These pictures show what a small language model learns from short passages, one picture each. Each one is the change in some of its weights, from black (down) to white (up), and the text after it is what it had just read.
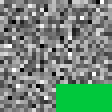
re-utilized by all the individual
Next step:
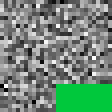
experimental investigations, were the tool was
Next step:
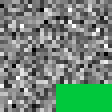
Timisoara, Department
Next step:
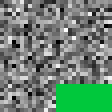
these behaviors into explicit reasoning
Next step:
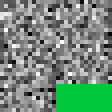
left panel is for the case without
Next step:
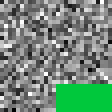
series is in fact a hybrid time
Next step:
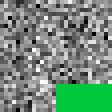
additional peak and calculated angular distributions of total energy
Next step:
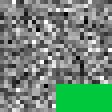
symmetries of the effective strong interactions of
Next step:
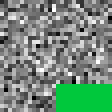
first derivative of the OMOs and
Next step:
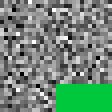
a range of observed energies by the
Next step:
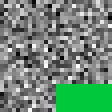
infinite number of bosonic fields
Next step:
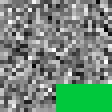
\emph{ Found. Phys.}
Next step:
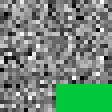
is best reproduced by a star-formation
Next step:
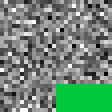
respective group's tweets. We
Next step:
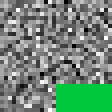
are born with small spreads
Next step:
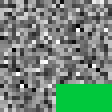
the circular velocity. The circular velocity
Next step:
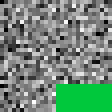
model. Third, we intend
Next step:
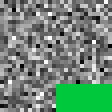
This means that for a group of columnated
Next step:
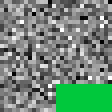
has an implicit assumption of linearity in
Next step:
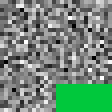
SNTJ and loss in the
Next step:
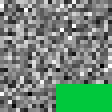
the additional final-state hadrons,
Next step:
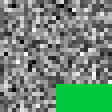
perform such ML analyses. We
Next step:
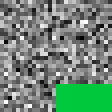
becomes $$qV_s =
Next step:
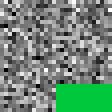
of the brittle
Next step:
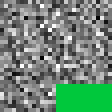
completed, potentially leading to a
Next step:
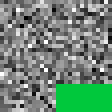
blockade radius. The experimental data support this
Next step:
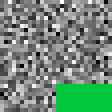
APIs. Developers and
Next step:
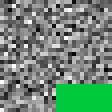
sc.~"numerical sign problem"
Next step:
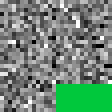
chain maintains its native
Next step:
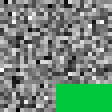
the pusher by a mean
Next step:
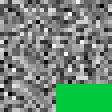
APPs} RAP
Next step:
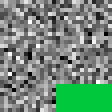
was also a free parameter (and the
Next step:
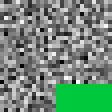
the Canada Foundation for
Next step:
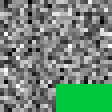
such as DVS Gesture
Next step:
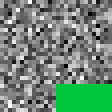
0pt{% \kern
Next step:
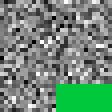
also returns here. There is no
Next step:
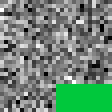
rights) \end{itemize}
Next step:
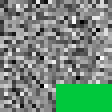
acting on a star in the
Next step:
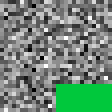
microscopic dynamics of a quantum dot on these
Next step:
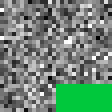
optimal extraction algorithm that simultaneously
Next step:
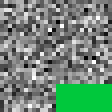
a scenario of the first order phase transition
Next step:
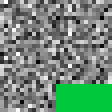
un métamodèle
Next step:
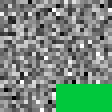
the transverse and in-plane
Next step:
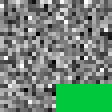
$ docker run -v
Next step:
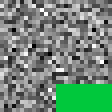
of the PMT was measured using light
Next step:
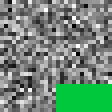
this 3D reaction rate $\kappa$
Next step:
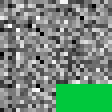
is due to the fact that the second power
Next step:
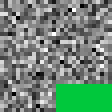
the Fermilab/MILC
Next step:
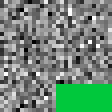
dual-domain fusion by
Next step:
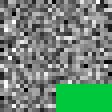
which, in our case, proved to
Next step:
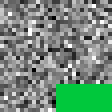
10 keV, and the limit on electron
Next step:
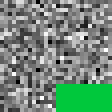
far as the connection between symmetries and
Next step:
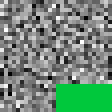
SU(6) form a
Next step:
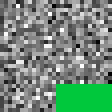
the spatial displacement as given in
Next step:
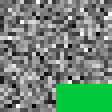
some extent, but it involves a
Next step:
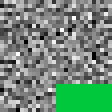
on the photon hopping process and the
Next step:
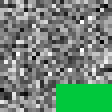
the estimated lowest eigenvalues
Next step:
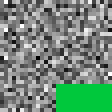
Kniehl for their
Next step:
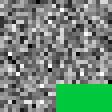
At low drives, a drop in
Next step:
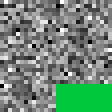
of missing data ranges from
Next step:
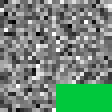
appears to show a tighter
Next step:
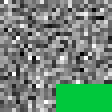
baselines, while maintaining
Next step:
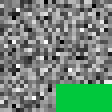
$L_z$. The energy of the
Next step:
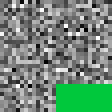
instantanément lié
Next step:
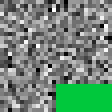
BCGs showing various features of
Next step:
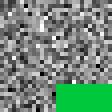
the plasma column is smaller than the
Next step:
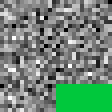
medium throughout its entire
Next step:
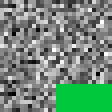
the variance parameter $\sigma$ when not only
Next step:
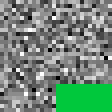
in the step (ii) where we
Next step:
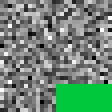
bandwidth of the system. As long as
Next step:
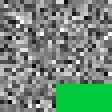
\infty} P \bigg(
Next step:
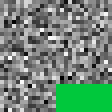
probability of a LETS,
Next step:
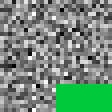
and $E$ is the neutrino energy.
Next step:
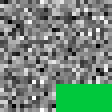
and de-facto industry
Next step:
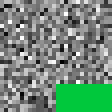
and David Hitlin for useful
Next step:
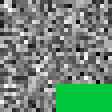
I will give a look at some of
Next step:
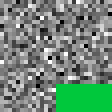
glueball in the saturation
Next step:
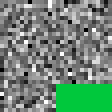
Efficient and accurate analysis of fluid
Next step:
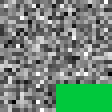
inner clumpiness parameter,
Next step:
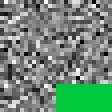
however to zero exponentially as the size
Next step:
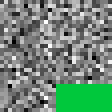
the reason could be the smaller crystallite
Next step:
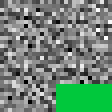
Note, however, that some of the
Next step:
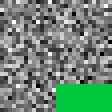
soft blob hoping that the
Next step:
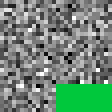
a fixed external frame in which the star is
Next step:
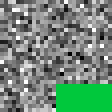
oscillation probabilities for
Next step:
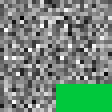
gas in galaxies change with evolution to
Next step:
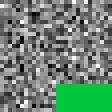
description} & 1/1 &
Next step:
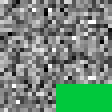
form of convex optimization with operator
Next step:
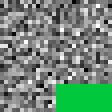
parameter to be determined by minimizing the
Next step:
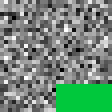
The gate time of the universal counter
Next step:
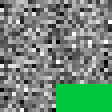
breaking of the symmetry under exchange of
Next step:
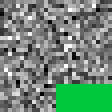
idea for dark matter research.
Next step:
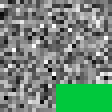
of uncorrelated random numbers
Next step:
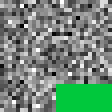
an asymmetric and singular distribution.
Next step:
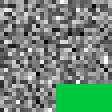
a power law with a cutoff close
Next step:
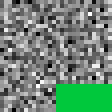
simple vertical-difference distance function to
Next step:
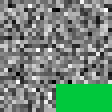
discriminator can be seen as
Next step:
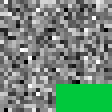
300 K and selected applied pressures,
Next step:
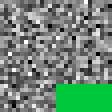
Learning\\} %% From the
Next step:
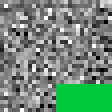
warp. A standard thin
